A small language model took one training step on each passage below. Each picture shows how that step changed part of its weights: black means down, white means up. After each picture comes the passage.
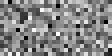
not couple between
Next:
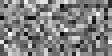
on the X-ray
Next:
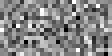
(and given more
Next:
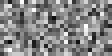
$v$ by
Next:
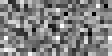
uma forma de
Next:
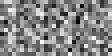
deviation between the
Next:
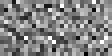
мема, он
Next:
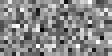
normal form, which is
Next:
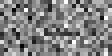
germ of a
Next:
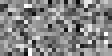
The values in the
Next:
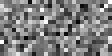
se analiza la
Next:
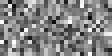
and is measured by
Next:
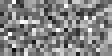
density. Notice that
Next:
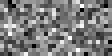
Bu esa uning
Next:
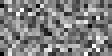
identify a corresponding
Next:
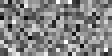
in what follows that
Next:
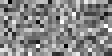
exactly when primes
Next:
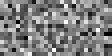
$\rvec$, where
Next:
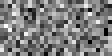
Gerät nicht
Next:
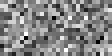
of equality are
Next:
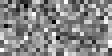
i.e., higher
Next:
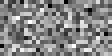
we can also choose
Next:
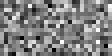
notations.} We consider
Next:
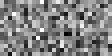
that an important step in
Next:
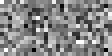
от целей
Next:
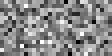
decreases with the system
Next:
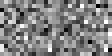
have also been used as
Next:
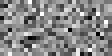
In such cases, we
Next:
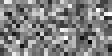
a plateau
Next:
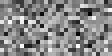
The data are from the
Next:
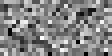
It should be noted
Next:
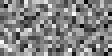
at the top-left
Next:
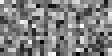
– Verset de
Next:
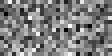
average product is largest
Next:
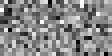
be obtained from entry
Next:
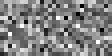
long distance properties one
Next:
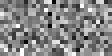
in each hidden
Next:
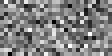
from events like small
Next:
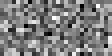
la restauración
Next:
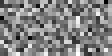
in a spatially
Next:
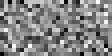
results in the numerical
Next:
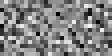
have a distorted
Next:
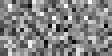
decomposition of a group
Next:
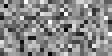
be natural from the
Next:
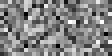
the quest to
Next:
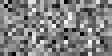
is sampled uniformly
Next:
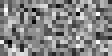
objectifs du
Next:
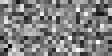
action sampling
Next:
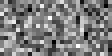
LABs producing
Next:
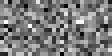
elements $[e]\in
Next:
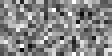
number of stars,
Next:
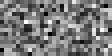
карта ва
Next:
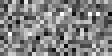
by studying the
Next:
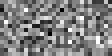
Ularning gapda
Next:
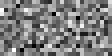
o caso da
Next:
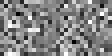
linear finite element on
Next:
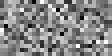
out of the total
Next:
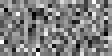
MIMO system
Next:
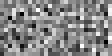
inclusion. A
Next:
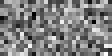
of MnAs is
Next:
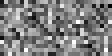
poset is a
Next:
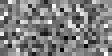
tashkil etish,
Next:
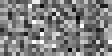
tarixi va
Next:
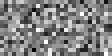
не може
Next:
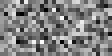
network scale and modeling
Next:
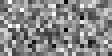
this process, it
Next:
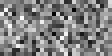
adjoint scalar field
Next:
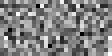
com a posição de
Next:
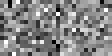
stars storing
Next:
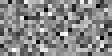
compared to the case of
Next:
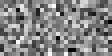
or a metric, is
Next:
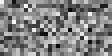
sobre ella sus
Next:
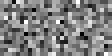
teórica de
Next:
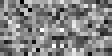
student interaction in
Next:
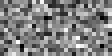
bulk clusters
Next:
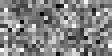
such that for all
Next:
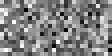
manifold admits
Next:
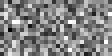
is willing to
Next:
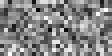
one has to investigate
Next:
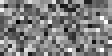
equation may yield to
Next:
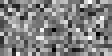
a constant curvature
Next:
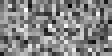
fitting parameter.
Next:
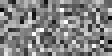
half line $
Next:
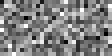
S. Baron
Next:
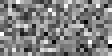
и техники в
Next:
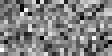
the educational
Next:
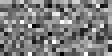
že v
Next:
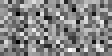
to decrease toward
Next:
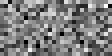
the two-dimensional
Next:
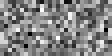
isometry spaces,
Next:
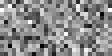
largely independent of the
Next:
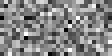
corresponds to the
